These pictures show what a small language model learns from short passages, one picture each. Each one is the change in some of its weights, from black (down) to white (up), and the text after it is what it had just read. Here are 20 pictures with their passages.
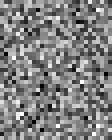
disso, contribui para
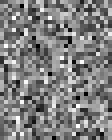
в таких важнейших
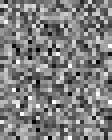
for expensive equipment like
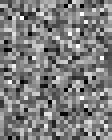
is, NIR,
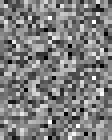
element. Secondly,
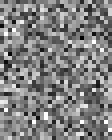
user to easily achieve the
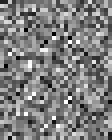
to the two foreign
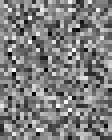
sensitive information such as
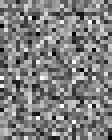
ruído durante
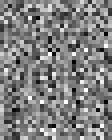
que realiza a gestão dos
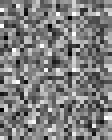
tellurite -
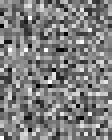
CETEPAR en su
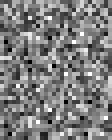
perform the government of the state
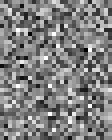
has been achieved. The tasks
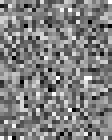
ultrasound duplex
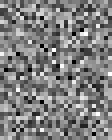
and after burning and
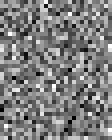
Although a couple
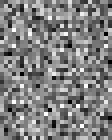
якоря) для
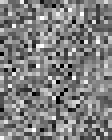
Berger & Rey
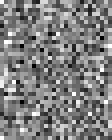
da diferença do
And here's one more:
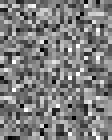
in this paper is done
